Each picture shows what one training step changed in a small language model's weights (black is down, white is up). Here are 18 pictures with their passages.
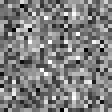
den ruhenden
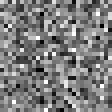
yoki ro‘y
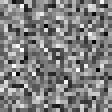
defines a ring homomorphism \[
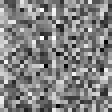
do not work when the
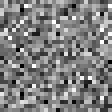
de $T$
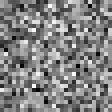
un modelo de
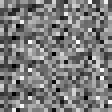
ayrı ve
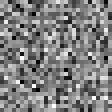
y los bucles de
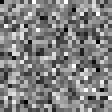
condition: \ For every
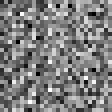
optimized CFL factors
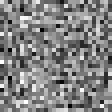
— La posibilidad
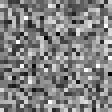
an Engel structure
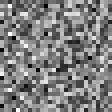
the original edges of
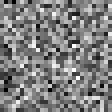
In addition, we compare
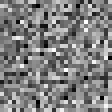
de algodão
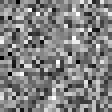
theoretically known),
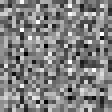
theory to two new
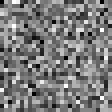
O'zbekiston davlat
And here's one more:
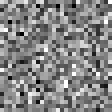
bizni masala
